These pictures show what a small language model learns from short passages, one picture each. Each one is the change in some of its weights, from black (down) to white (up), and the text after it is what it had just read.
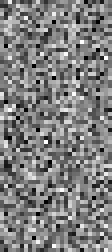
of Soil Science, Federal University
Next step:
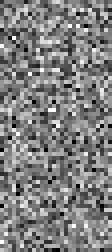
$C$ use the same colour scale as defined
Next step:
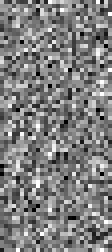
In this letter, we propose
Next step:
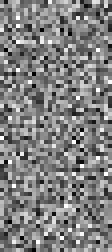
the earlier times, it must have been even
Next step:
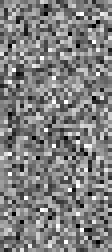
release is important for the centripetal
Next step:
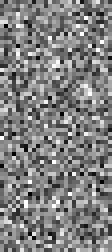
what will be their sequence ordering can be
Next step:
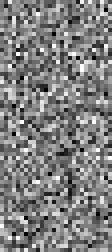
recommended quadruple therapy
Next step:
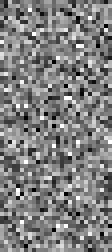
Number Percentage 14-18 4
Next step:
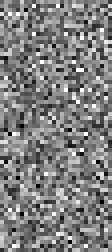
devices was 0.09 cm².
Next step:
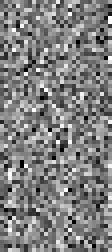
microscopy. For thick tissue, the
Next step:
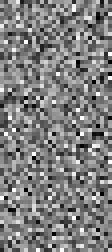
a constituent of the shell
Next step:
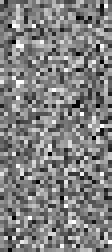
Wu et al., 2020; Grierson
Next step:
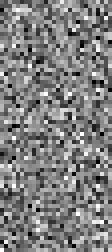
that for the melt channel model, and
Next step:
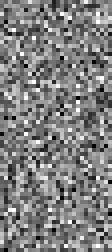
The fluence is a readily quantifiable
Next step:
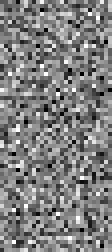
for assessing the capability of a test suite
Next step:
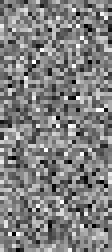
$M_{500c}$ and the virial
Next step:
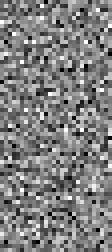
split-plot experimental design was used, based
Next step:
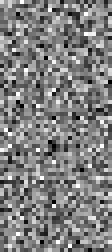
planetary defense, and impact and collision
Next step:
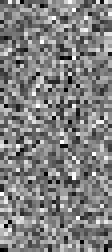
in our study Miller fisher
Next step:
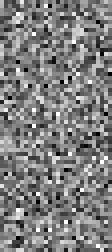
(PP) Level First
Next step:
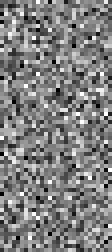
\end{center} \section{Model
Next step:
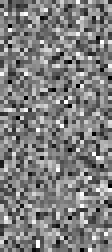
heating and sustaining chromospheric conditions
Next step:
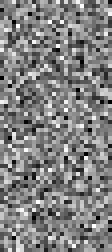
indices of these tensors give the discretized
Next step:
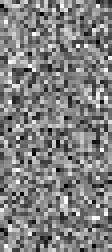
the exports of FDI host countries.
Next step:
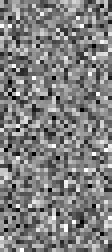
5 % of the strain is reached.
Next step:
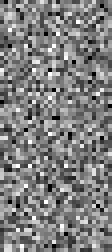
during hibernation, was found in this
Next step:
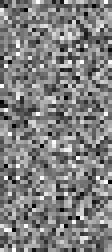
this analysis is amenable to spatial distributions of
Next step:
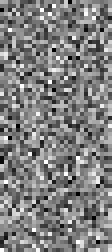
of India and China highlights best
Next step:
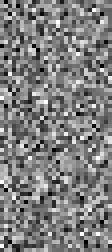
does not need a lot of custom
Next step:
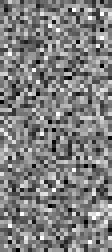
of overburden with gold traces around
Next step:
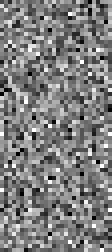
spatial mode DOFs of the two photons
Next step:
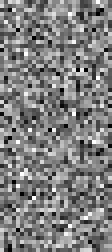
and the full CMB power spectrum, following
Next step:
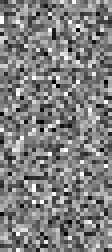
then update $E$ by adding
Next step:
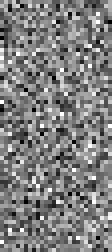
can introduce a gauge fixing to the
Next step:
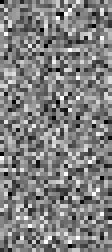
placement control of continuous fibres.
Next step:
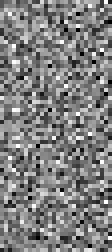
We represent on-off detection in mode $X$,
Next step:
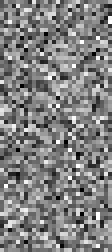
in the field of tissue healing.
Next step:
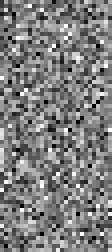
is that “natural” sonic interactions with
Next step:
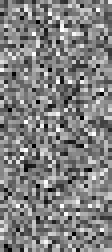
Kafrelsheikh University,
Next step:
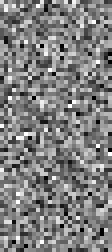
raw-state cost becomes inaccurate due
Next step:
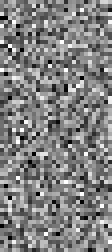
- H. Suzuki, M.
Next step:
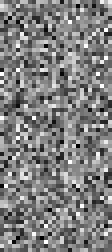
to Ref \cite{yingli} we first
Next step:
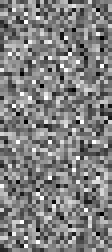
Massachusetts and the Infrared
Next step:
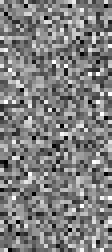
careful parameter tuning -
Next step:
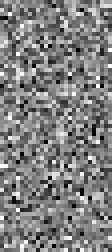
in terms of this null tetrad as
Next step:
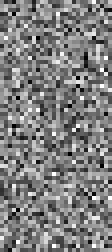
there were 13 Cases of recurrences
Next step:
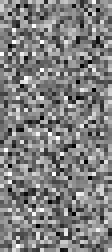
adherence Cho Square compression
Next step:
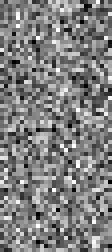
this mode of thinking, they structure their environment into
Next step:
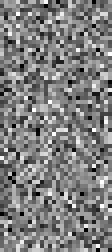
flux quantum). The predicted period halving is
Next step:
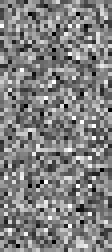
$n$ rows are estimated and used to
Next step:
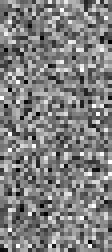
stock of not only the night of
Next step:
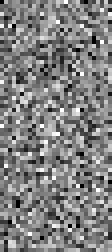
increase its value and profit growth [9]. The
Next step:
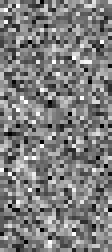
takes place is plotted in the inset against
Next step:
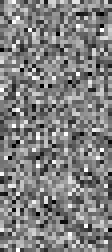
For the $(n,\nu)$ branch of the
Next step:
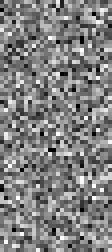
us some insight into the long-standing problem
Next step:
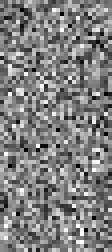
unusual presentation of the YST
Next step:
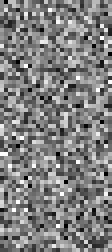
useful when representative training data cannot be generated.
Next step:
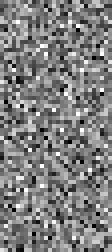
where the second term is the periodic potential, which
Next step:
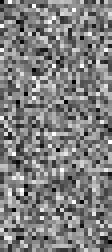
in f_{R3} should be highlighted,
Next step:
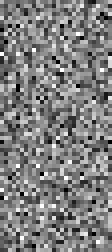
meteorites. Robust equations of state
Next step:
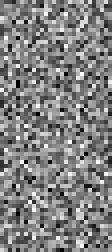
In Sec.~\ref{sec4} we
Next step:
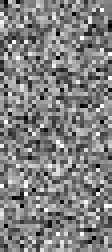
most ascertained with each successive year under
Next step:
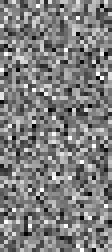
An all-order finite $SU(6)$
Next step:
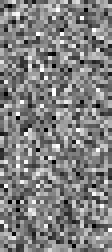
names for the different loop algebras
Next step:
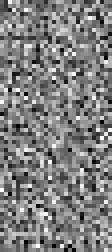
of the conjecture that criticality maximizes
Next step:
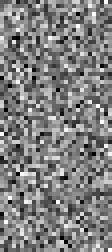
We can see that with EEG we have two
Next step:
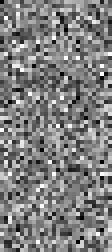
exited states. Fig.~2c shows an
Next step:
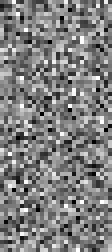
problem, though. Only components observed by
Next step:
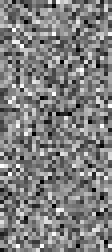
mortgage loan are difficult to
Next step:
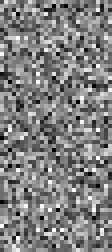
as choosing the centroid or the
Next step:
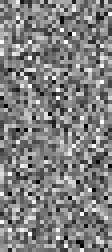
a more reliable method, but they typically require
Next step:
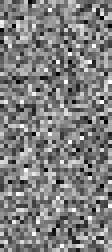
speaker representation compared to other methods like
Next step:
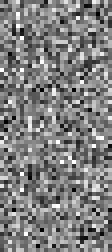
the analysis to the defined set of designs listed
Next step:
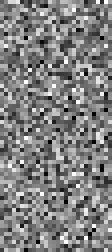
in the ratio of 55:45. B.
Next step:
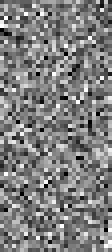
messages. Although NOMA
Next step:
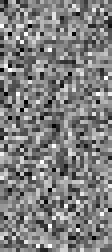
most general case, have been shown to admit a
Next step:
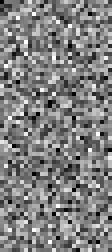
assumed in calculating the MSSM
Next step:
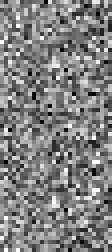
the flavor mixing and gauge interactions.
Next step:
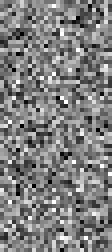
is orders of magnitude larger than the
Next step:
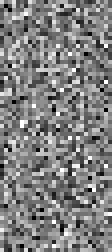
$x$ and $y$ directions,
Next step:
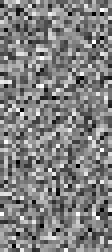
far we can only conclude that a given proper
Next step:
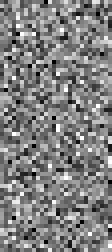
the spin relaxation. The only two
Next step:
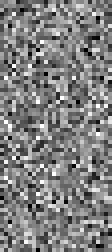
clusters within several tens of Mpc of us
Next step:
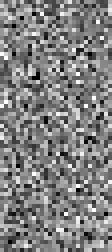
treated colonies than the control during 1st
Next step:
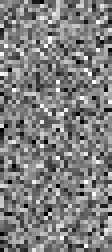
coercivity \sep Thickness
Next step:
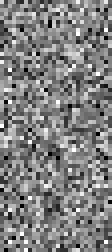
patterned optogenetic stimulation.
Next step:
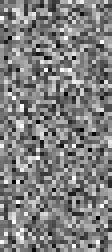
is obscured by, or contained
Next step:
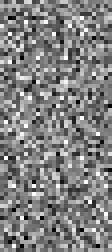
contaminated by *Aspergillus*
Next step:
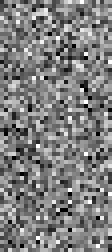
even the sole inclusion of spontaneous emission
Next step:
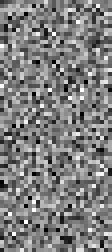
(by one-third octave
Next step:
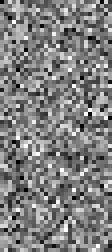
by a local friction. For the
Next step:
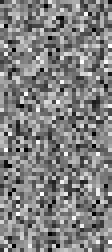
had good knowledge of breastfeeding, positive
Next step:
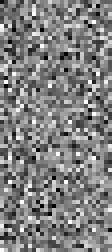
decrease the number of bits required to encoding
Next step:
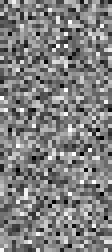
useful life. Furthermore, the cutting process creates
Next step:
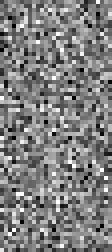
monatomic chains on reconstructed
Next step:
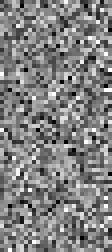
general above the price for public transportation but
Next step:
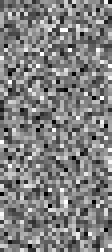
case control study. We applied additional filter for paper
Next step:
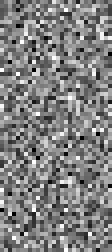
x^*$; \State Update
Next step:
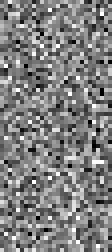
method [16]. Cellular lipids were
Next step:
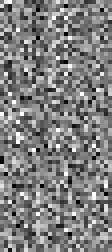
and secondary data were used for the study.
